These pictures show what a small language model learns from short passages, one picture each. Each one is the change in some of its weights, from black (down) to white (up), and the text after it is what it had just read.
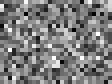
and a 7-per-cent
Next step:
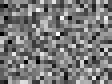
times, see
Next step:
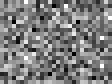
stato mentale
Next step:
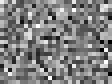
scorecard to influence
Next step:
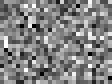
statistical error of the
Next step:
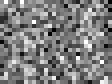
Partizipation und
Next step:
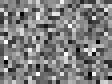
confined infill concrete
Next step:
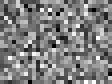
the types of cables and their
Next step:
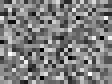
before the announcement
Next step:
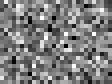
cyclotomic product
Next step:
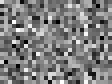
momentum fraction
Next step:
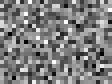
to catch up to him
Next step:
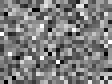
turbulence has also been
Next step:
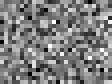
absorption cross-section
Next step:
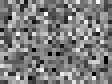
the other person feel
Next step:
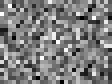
em desacordo com as
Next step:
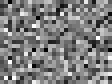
apresentavam amostras
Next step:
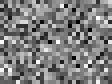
in the presence of complex
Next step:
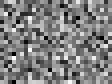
a sufficiently small
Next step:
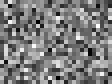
smearing functions
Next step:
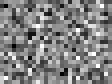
the metallicity trends
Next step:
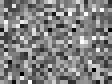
of water are flooding,
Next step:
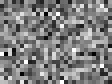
the rest of the proof is
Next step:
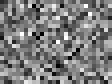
Do realizacji
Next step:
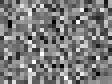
magnetic properties of these two
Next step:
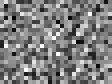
lower extremity function.
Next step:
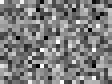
during the event, will
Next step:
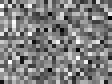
La distribución por
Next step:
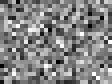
Taking the first integral
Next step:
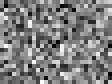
, excluding the arid
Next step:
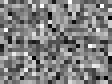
implemented message
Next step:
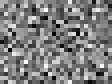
saúde mental e
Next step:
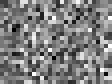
vertrauter als
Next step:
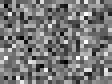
white blood cell
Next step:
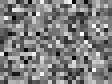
some questions of classification
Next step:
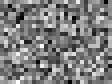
subsequently an increase
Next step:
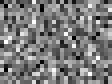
provided high-quality of
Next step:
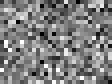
that the best tribological
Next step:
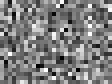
short circuited into
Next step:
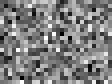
Madrasai Mir,
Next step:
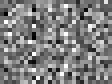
tipos: primero se
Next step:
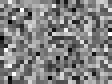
O‘zbekiston ham
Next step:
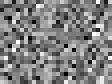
order, Δ , will
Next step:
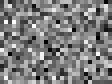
viscosity (similar to
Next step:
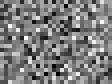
run relationship among
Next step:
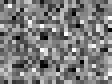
dark matter, dark
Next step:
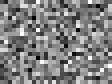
inferred that intervention
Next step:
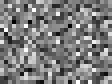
considered for each fault
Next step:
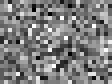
corretude dos dados
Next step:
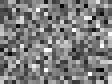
transition occurs in
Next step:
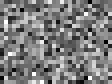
difficulties identifying
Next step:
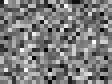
with two moles of
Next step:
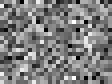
Sanitation Conditions
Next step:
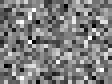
outputs to embed with
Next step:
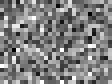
deeper understanding of
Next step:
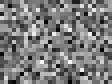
had very low molar
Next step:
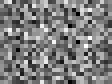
can be made with the
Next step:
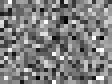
colleges, there is need for
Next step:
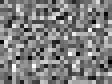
є морські
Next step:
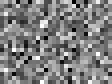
angles, $\theta$ and
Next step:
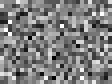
flow rate of 0.23
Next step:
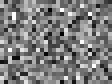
unlikely to be the case in
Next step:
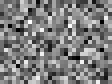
due to the non-order
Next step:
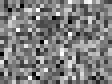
PBC by employing
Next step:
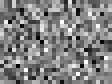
nursing profession,
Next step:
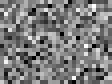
\Phalf transition in
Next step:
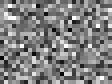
of arranging images in
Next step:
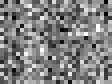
и качественная
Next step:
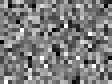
study is whether a similar effect
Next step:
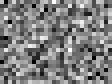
with Artur Ekert,
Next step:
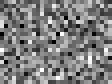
(AI) is a
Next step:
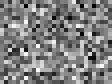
questioned print.
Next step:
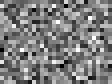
to conduct inductive
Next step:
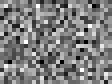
marry her.
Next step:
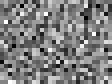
sus características
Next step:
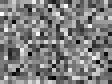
using thermoplastic
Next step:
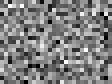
adapting the modified model
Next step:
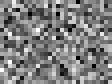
Effect of Room
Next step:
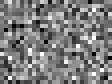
and dark matter in the
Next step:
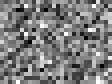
In this section, we obtain
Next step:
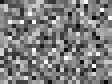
the transient dilatational
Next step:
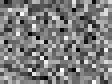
assim, possa dar
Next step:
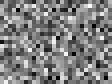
near the top of the
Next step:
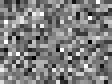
aging in the system. In case
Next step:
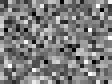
profilurile va deveni
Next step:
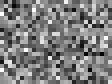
to the forest that is
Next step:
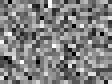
gerenciamento da
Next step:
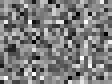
ground state is not affected
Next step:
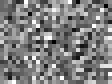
avansate, precise
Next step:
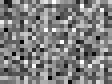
от участия в
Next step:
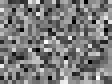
their frequency and decay rate,
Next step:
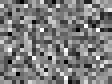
energy region are strongly
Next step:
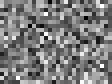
prefer to access those
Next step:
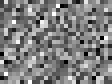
table, the HR value of
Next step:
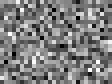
a single vector makes its
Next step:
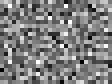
associado aos moldes
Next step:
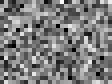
of peace ahead of
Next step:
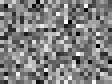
travail par le biais
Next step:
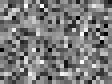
low-latency computation
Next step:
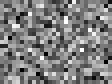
Section III. This
